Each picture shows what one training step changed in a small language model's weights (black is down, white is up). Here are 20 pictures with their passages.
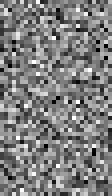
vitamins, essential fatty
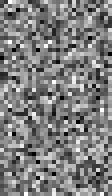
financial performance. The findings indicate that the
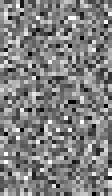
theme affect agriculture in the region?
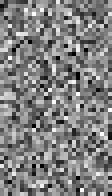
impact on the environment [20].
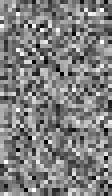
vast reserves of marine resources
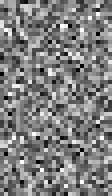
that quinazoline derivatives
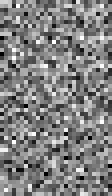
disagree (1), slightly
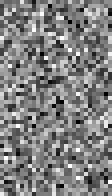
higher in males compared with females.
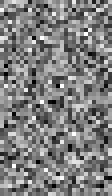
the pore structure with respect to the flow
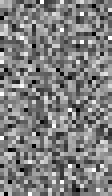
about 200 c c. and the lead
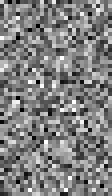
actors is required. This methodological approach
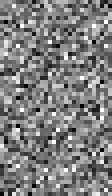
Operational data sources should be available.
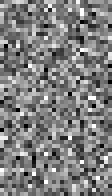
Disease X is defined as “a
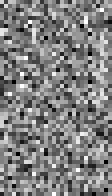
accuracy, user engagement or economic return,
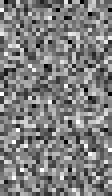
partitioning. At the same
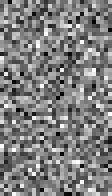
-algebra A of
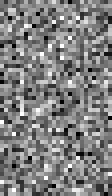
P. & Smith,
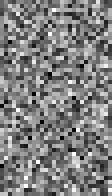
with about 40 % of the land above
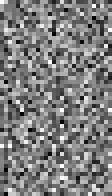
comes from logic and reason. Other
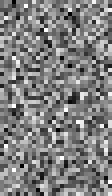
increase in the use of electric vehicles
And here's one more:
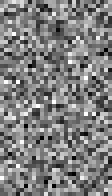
the characteristics of soil physical properties including
